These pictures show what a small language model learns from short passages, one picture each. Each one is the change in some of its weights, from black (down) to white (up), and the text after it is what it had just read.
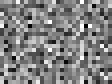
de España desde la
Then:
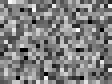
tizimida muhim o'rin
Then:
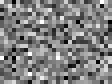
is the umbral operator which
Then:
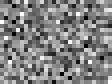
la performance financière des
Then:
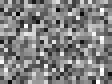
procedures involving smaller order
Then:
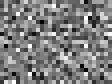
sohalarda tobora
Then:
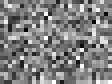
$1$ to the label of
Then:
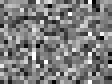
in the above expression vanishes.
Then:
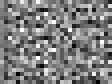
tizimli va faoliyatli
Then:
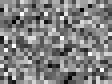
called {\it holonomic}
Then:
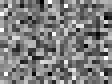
Nacional de Ciencia,
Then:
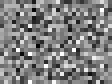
by taking limit of some sequence of
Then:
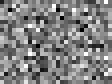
well-defined near direct circular
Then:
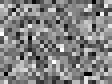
same number twice and they cannot
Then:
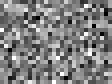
the set of probability measures on the
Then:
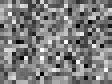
Атоев Э. Х.
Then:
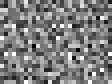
oshirish yo‘llari
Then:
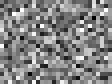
the second stage addresses
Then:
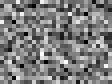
la punct mai multe
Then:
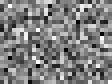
eigenvalue of $(-\Delta)$ in
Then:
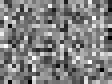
= Y_1.$ Moreover,
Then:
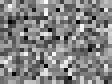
of high-accuracy
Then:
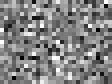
with a polygonal mesh
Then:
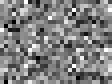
examples was a model category structure on
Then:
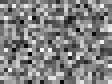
such that $g$ is a
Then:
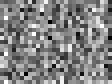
= \gamma_n +
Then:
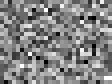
the reduced space is a manifold.
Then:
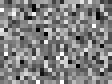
et d'assistance
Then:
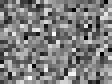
geral, o restauro
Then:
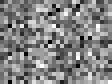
\sX$ (with
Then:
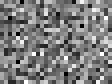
exchangeable array,
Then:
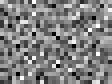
are not the only ones possible
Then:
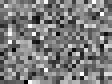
from ``below" in
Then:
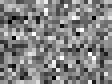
of this action are well known to
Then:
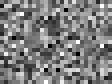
олинган ер
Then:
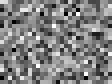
spatial approximations using deforming
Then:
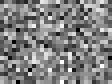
and $g'_t \in
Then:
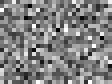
finales del siglo
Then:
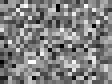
available for checking the
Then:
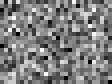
не субъективное
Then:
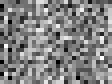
of Applied Mathematics AGH
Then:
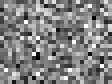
the resulting changes in MV
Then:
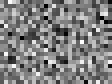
dog'ida yonib
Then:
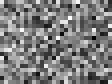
aplikasi yang menggunakan
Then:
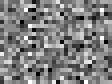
manifold. Then, a smooth map
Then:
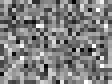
$ where $\v Y\sim
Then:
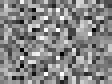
\noindent{\bf Definition} Let
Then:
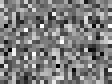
sohasida magistratura va
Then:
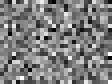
vaqt karaxt
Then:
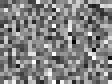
ta'sir vaqtining
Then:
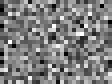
is organized as follows. In
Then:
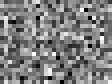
action of $\sigma$ such that
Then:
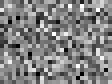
$z_n$ only through
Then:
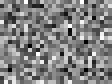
la educación Ecuador
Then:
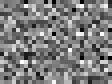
витамина D в
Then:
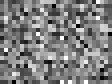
= 0. $$ This implies in
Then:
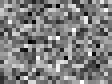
the tightness proof in
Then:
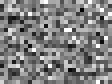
of Alon, gives an
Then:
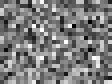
geldiğinde kesin
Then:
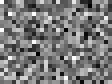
tentang Perbankan
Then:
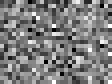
bo'lib yursin
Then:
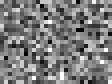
Route de Gray,
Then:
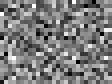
otro lado, a medida
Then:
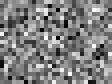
in \cite{GS}. In
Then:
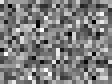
sposobnosti da
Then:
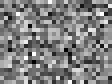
o mantenere la
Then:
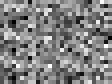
in this section. The fixed point
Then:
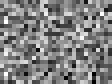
1}$ is diagonal. Since all
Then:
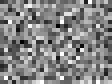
because $W_0$ is
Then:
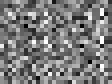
kelamaan hilang,
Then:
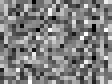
least upper bound for sets of real
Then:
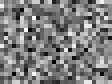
and $\eqref{za2}$
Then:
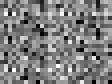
International Studies University,
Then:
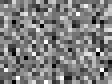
corresponds to a unipotent
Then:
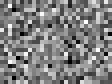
на базе природных
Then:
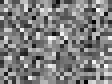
). $$ We use the following
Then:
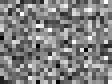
lower bounds and a different theoretical
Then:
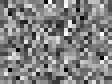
الآتية: -
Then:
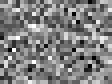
Lions the optimal control of systems
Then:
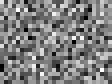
properties: Each block has size
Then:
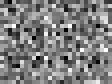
va boshqalarning qilgan
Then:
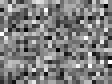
in the morning of May
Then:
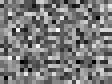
kalven og en
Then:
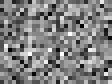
is given by (G2).
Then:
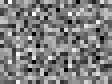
condition. The trajectories
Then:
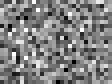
de tous les pouvoirs.
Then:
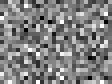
esa boshlang'ich sinf
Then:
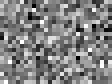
our classification for small-dimensional
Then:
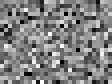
Angeles, CA
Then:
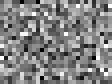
and permutation are studied.
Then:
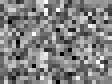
of part sizes $i$
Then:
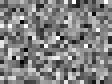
relação jurídica entre ele e
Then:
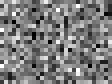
half-lines. Even
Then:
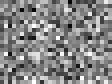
\right\vert $ and
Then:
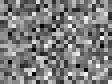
ijtimoiy mavzu,
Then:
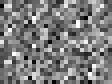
3 гибрида:
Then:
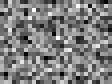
спосіб використання
